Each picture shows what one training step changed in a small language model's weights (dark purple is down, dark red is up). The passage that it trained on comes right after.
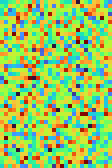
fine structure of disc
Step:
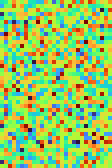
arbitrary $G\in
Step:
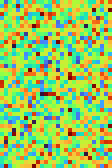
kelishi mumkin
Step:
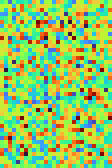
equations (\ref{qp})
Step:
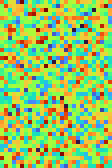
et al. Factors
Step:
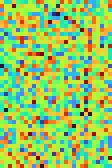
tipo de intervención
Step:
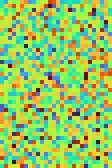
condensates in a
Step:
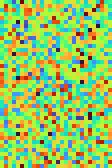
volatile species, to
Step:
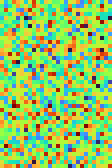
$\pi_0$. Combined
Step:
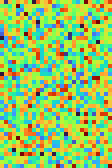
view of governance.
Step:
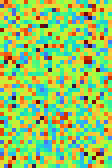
(Red) sublattices
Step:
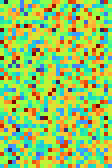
\nabla} \cdot
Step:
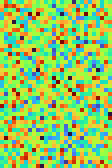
represents the correlation of the
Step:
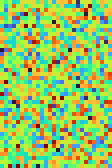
pengguna dalam
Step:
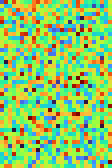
заметки) /
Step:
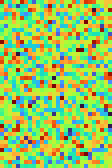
is PV array that is
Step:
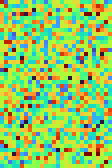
stellar masses and
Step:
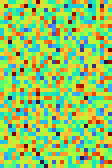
пациенты с
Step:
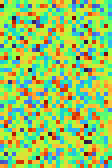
Gonçalves de
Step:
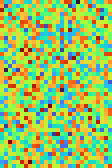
deb topish.
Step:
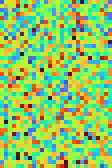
deformation. We take the
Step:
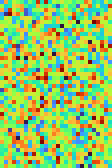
strictly within normal
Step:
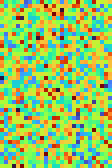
PV map (right
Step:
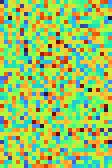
tamosha ham
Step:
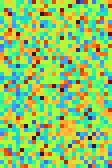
los derechos de los
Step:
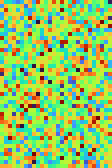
common feature in
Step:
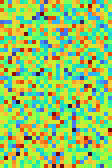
used alternatively to
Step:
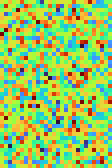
shuni aytish
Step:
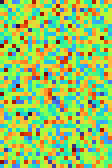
mass mixing with the
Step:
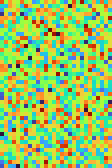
Control float
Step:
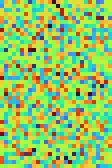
amplitude, and the
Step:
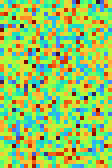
1} modified for
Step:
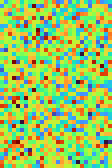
ichiga olgan.
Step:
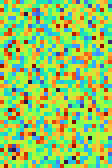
as compulsões são
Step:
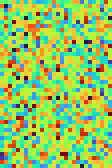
dependent self-energies
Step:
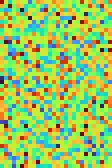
CO$_2$ inside
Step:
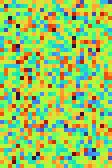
simultaneously increase the
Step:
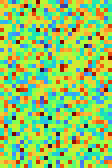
важную роль
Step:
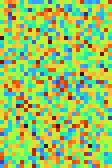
mayor barbarie no
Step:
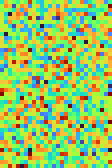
O'zbek tili va
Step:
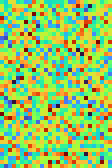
afterglow emission
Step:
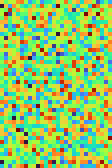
the saturated vapor
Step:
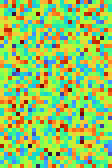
The accurate estimation of
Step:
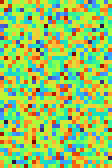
térmica, como
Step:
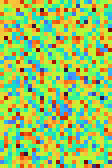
for fin whale note
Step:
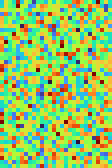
zero CD since in that
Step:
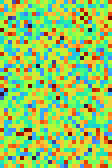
of emission has a longest
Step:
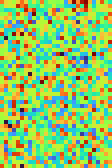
better material than
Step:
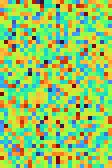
Below $\cc$
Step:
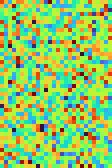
to find a continuous distribution
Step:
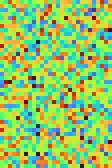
regard the new model as the theory
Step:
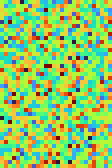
*user* Admin dan
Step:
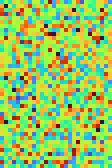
assumptions on the measurement time are
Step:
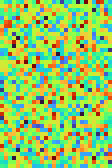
40 minutos,
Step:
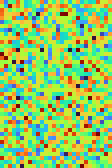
because these measurements depend almost
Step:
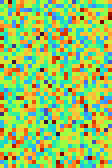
(n, scaled by a factor
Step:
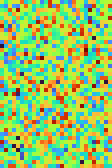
vacancy and Mn
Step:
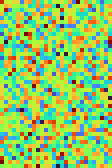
série. (e)
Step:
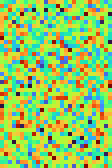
r)$ defined in three
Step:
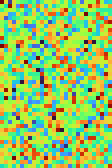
[11] where there is some
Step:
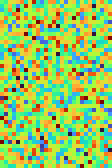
31yilligi keng
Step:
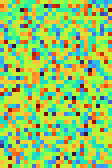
circuit simulations, we
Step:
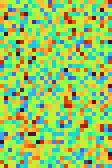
core-cluster model respect
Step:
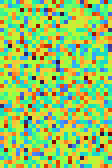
ham – Qondosh
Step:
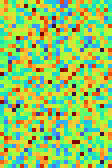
Бойко, М.
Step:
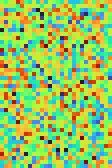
of the DMI constant
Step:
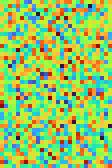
and discuss the effect of
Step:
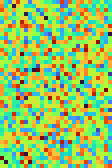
and no relevant
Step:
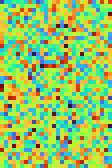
kungacha ishlab
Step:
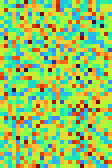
and declination, which is
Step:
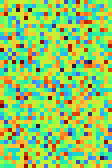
and the weak field approximation
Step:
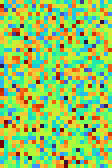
previous estimate. In
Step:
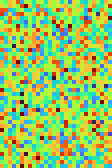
à un procès
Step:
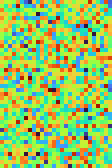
that falls onto the
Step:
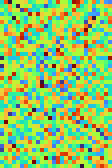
field estimated by using Equation
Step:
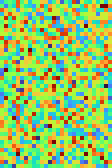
that is too high for the mass
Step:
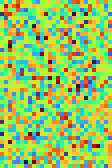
der zentralen
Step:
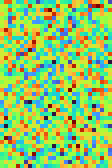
va tarbiyachi
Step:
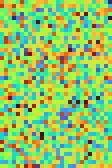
al que pertenecen
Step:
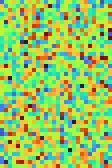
criando correntes de
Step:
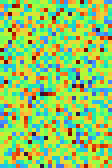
ko'zi ochiq
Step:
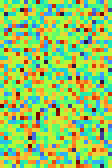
efficiency of the fruit
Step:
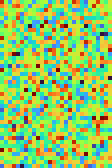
15. PADCV
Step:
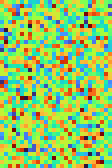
around galaxies and
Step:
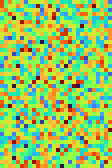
show very symmetric
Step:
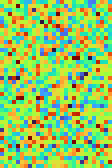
этой эпохи
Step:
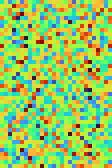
observe background events only.
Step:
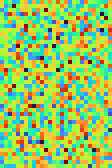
decoração junina
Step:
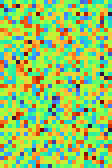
account previous
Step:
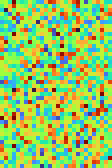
since $Z_0$ is
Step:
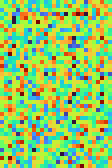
be decomposed into parity
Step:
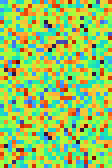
GPU software
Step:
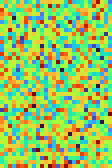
quadratic form in the
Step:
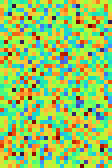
bo'yicha bilim
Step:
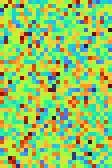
let us comment on how
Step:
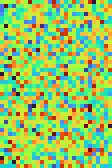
the lowest expansion
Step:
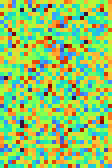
barınma yerleri
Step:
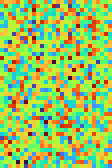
moyenne. C'est
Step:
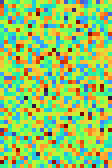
interaction cross sections of the
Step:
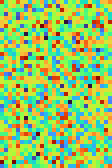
we must first characterize the
